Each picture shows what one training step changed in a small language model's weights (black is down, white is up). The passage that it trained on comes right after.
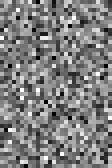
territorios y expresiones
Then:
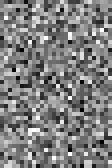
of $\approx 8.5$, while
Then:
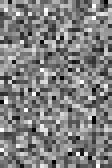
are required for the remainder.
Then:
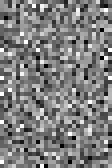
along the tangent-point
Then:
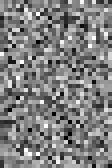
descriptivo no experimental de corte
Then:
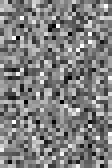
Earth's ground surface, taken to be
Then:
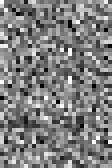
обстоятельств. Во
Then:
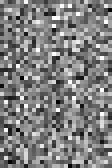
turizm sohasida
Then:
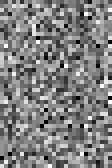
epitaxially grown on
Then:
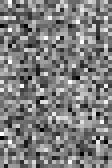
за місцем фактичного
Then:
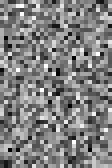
the atmosphere. This result
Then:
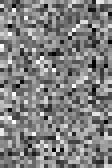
made, either by introducing new
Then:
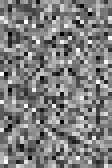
що всередині
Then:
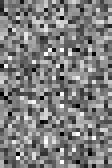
цифровой экономики:
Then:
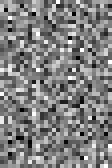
in the sky and the wave
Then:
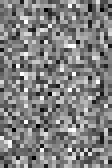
de trabajo que lleva al
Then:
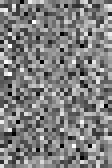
where it is not possible to replace
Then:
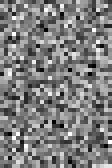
ring resonator structure. For instance,
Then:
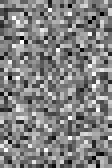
figure represent the event logs, the
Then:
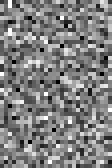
new spectrum, help us constrain the
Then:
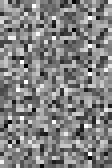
Learning, Teaching,
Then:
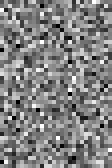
Srbija Prof. dr
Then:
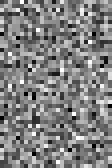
been made to determine the appropriate coupling parameter
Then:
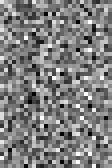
культур в том числе
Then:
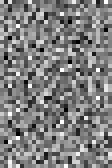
поєднанні з
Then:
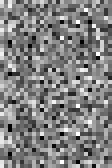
на том, как Россия
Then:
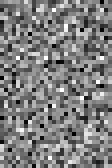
la Salud Mental En el
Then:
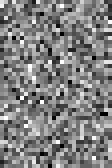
mulheres a empreender são
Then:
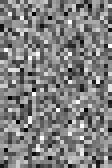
one gets \begin{eqnarray}
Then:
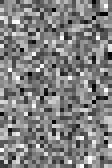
the recommendation lists are called
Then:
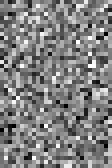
$\rho$ reaches 90% of
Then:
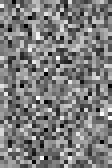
in a new perspective [7].
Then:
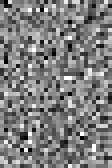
case, the cold gas is more
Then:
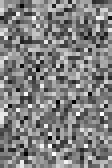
heraus, welche Barrieren
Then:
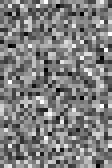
la página que se
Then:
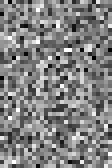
by AURA, Inc.,
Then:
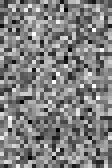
table Ronde, 1948,
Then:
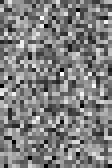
time, as originally proposed by
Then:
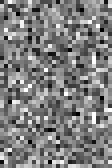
Total number of calculated cycles =
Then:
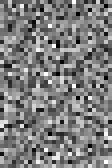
bor. Ilmni har
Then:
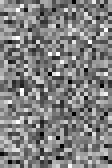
xalqimizning birligi va
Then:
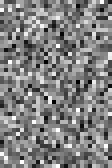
There the $I_{K}$ is
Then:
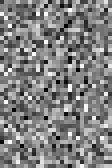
the rigid motion is performed
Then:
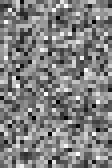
Tô Lâm;
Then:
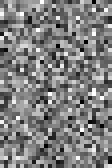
value relative to the maximum log
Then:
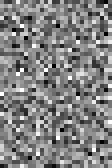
dividing the sequence of 25 input images
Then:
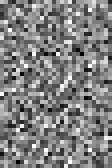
functionality. An example of such a
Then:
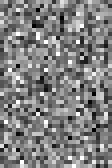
the LTE approximation. Vertical lines
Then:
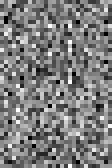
elaborarea strategiilor
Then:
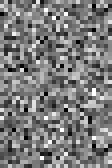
still preserved. In this case
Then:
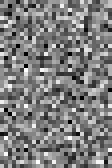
considera una tendencia innata
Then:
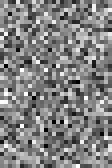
indicated by dx in the life
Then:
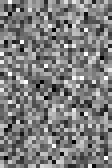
hol esa sog'ilayotgan
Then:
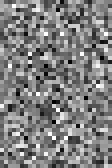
the $32$~possible
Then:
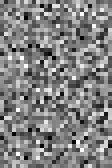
emotion recognition using
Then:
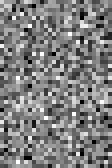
two is used to locate the
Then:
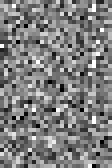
for both $d=3$
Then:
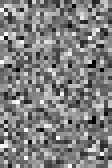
estimate that the limit above increases by
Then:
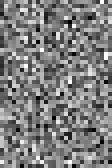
de velocidad, han
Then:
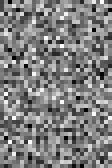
excluding neutral ions, based
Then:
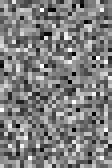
t_{tabel}$ atau
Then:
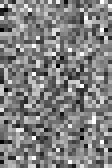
the Milagro results for energy
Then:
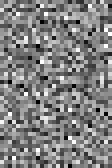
texnologiyalarini rivojlantirishga qaratilgan
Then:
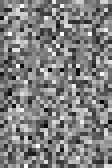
des flux intersectoriels à
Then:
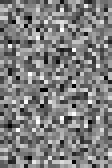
out with efficiency $\eta$. In
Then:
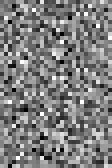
tuve suficiente tiempo
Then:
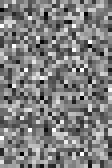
vositalarida fara,
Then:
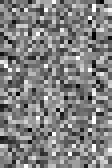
for information processing via variables. We
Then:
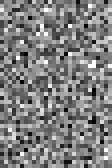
negligible compared with its value at
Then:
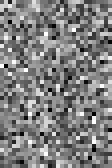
a molecular interpretation, and the present work
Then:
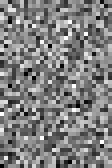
volt, sokkal
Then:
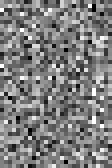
and its antiparticle with equal
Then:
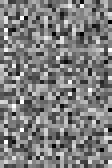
Figure 1. a) (left)
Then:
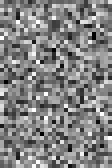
this work is to explore the
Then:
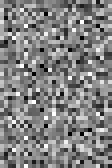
birincil tekniklerden
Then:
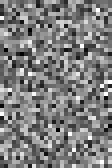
desempenhado pelo
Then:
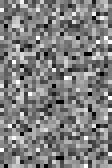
rest frame column densities larger than
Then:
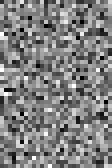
Proposition d'un index
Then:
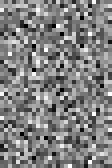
to generalize the procedure for
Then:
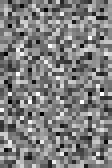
identification we require a match between
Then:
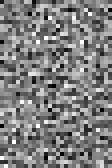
ciudadano/a. En
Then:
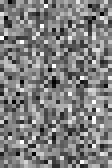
while the fermions, protected by
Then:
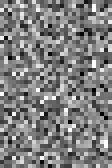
their alignment in (a) a
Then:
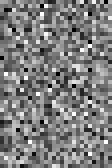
turdagi obyektlarga xos
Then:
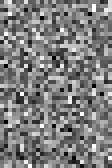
by iteratively picking the
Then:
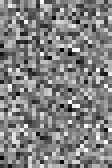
досягти залучення
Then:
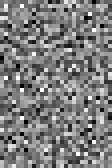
ruyxatga olish
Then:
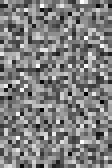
el deber del investigador es,
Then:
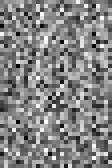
an area efficient design. The
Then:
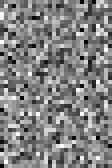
\map P\otimes
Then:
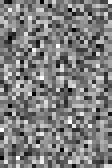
relações entre a Empresa
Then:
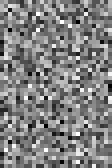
клубочков. В
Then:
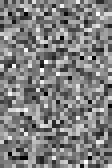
- 3 im Projekt
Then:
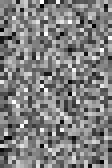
diagnóstico oportuno logra
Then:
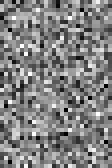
shakllantirish, o'quvchilarning
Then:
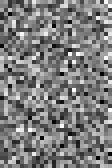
maksimal. Inovasi
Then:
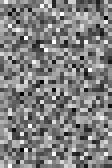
sombra de dúvida,
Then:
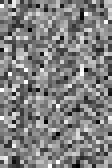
SAMPAIO -
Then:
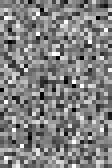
so`zlarning barchasini bir
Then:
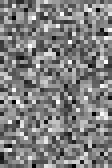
= listing:runtime]
